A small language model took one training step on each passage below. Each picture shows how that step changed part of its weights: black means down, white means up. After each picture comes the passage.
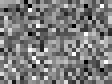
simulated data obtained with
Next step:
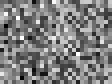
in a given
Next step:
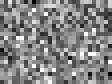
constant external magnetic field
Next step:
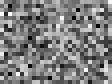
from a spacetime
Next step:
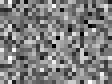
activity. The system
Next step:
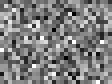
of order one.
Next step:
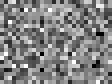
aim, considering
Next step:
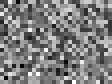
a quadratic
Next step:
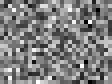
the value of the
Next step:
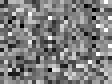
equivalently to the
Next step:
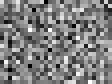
Center for
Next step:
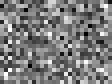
correlation image is
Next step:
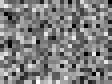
coherence of
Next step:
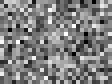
collected during the
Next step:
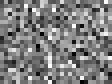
simpler variant
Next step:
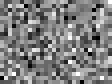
the polymer
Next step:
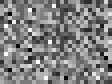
\nonumber \\
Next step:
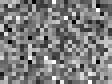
for elements between 6
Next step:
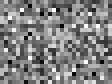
find possible quantum effects
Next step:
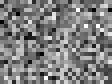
combine these equations
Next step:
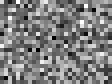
rough boundary,
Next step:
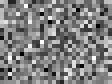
This allows us to
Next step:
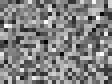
the notion of
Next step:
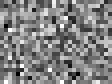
\( \delta
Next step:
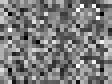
S- channels
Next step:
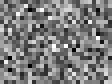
for the leads in
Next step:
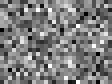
proofs as
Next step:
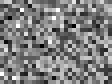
show how using an
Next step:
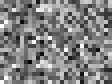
that the presence of
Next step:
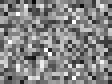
fact is denoted
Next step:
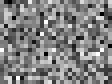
each other (The
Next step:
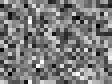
an event and how
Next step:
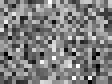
indicates the value of
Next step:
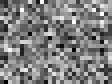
be a right
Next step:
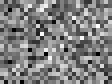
increases (and hence
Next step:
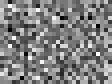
Cl, and
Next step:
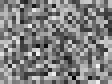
of the order
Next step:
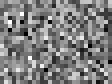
this analysis because they
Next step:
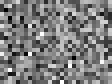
and cloud
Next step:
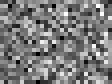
National University,
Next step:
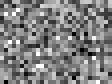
contribution of the
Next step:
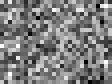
band gap,
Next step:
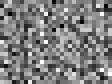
and J.
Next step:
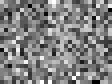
box within region
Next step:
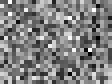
the sound
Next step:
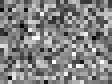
It is calculated as
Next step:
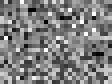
the standard GR
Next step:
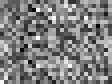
as the origin of
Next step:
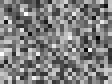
the calculation unless
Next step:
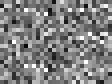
not available.
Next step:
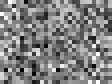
of the state in
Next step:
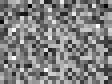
propose a general
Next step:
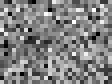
can be written from
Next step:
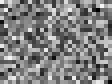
a very good match
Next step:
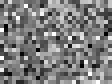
photons result from
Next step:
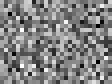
spatial basis vectors
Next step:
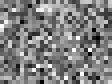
that the solution is
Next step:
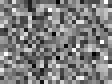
based on charge
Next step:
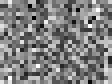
the performance of
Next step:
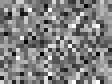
finds three main
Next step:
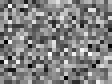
gauge fixed action for
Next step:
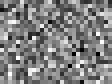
B factories,
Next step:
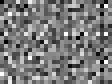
the sun and
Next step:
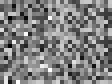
structures have also been
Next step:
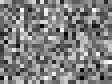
shall consider the
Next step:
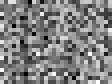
properties of the
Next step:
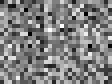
relativistic correction,
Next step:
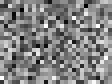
of study (the
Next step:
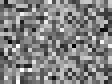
comparison we also show
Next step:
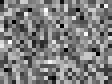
integrable in
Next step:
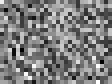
models with high
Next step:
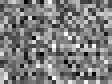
accuracy as the
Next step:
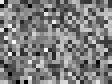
original distribution and
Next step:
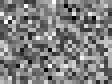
asymmetric models
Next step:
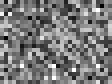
with a fluid and
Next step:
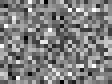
Finally the
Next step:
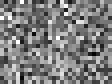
second level of
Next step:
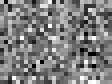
transition indicate a
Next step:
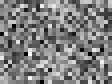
function and the minimum
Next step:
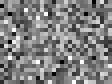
sensitive. To
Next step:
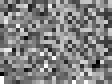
model is shown by
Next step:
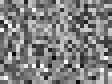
communication context.
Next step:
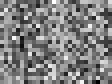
to the integral over
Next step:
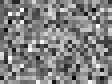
any pure state can
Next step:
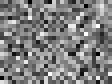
and finally random
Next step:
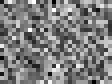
a test channel,
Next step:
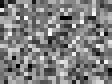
5$ GHz
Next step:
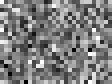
on the phase and
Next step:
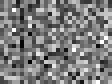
to be able to
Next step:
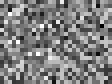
kinetic term of
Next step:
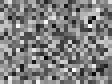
the knowledge of
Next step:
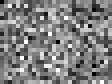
a 3D map
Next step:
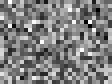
the node during
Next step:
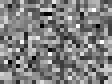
Also there is
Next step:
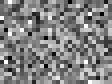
rules for
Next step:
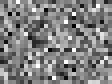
is approached as
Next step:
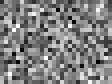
three models, we
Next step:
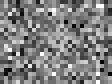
algorithm, to find
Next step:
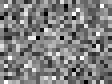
accretion disk
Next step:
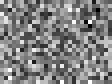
the area of
